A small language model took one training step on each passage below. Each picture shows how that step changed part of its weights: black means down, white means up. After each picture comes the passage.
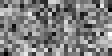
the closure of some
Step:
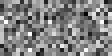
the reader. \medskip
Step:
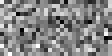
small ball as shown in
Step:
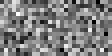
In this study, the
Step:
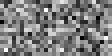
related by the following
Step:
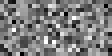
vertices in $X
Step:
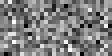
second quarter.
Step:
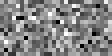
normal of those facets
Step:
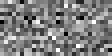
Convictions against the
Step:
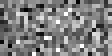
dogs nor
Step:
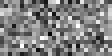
the image seems to appear
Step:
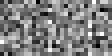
an opening of 2
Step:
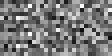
set of all the
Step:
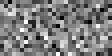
m as compared to
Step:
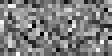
Advances in
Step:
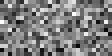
In this work we extend
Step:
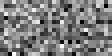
were used in the
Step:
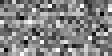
while the method definitions on
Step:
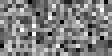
into the depth of this
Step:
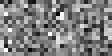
heavily analyzed tree
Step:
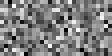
States. Anyone
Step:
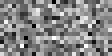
are acyclic on
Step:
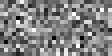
during a regional
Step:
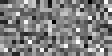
combining the presentation of
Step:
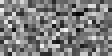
constancy and relative
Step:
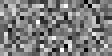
Sim et al.
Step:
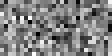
a single stage production system
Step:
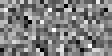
isogenous, we
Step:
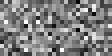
Similar results hold
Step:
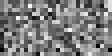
any one of them can
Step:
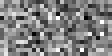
of 60° and two
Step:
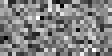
visitors, especially from
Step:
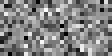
movements have successfully
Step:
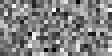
whereas professionalism and
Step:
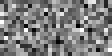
it has not been
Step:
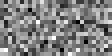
guarantee the stability,
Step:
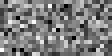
do Trabalho no
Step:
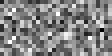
*IEEE Trans Power
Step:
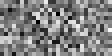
the bigger organization,
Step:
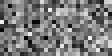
the ramification orders
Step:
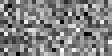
supplementary materials contain the
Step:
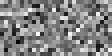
and different culture. In
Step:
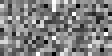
$\lambda$ on
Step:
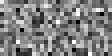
We connect these two
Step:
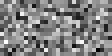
module categories $\mod
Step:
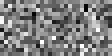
find sustainable, scalable
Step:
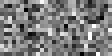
which the information is easily
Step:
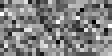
and Steger then
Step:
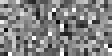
from readily available sources
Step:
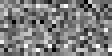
study by Meier et
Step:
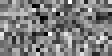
and their values were given
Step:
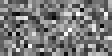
due to that most of
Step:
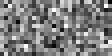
that the vertices he selected
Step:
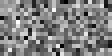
for our analysis of the
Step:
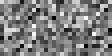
\item The only way
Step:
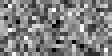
that it has neither
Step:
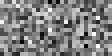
particular domains the choice of
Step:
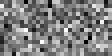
always been given the task
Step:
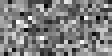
Toeplitz word
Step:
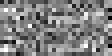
MPNN model
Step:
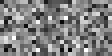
J. Amer.
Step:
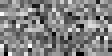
and does not have specific
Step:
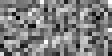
a central part in the
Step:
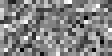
$$ Let us show
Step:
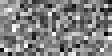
to generalize the
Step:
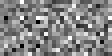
Mean Temperature
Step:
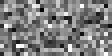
approach. Both of these
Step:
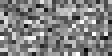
silt were hand mixed
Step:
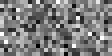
ball centered on
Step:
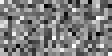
but insignificant
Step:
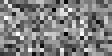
HPTLC identification
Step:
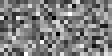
industries. One of
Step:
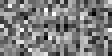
a rational point in
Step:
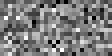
\{p\}$ contains 4
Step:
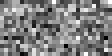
This fish has very
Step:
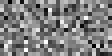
symbol " \backslash "
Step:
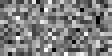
by repeating this process
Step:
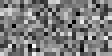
the benefits of attending
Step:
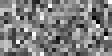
is defined by the equation
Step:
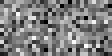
On the corona
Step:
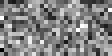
Exchange of experience between
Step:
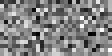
tourism, and international
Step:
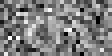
by Nicholas
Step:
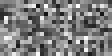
to Tukey's
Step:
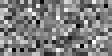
solutions, we also need
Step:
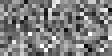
does not include the boundary
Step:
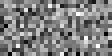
work plan established in the
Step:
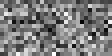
algorithms are useful for the
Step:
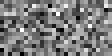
model is constructed based on
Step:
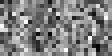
of $\sN_v
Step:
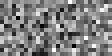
use X-rays
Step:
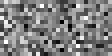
descend to functions on
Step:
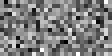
the Sobolev
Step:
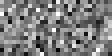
is denoted $\tilde
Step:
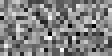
of the resources required to
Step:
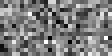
the following equality in distribution
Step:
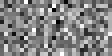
because it is more appropriate
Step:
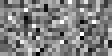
then $\int_{\bar
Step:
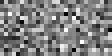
repository •
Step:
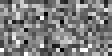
Introduction As the population
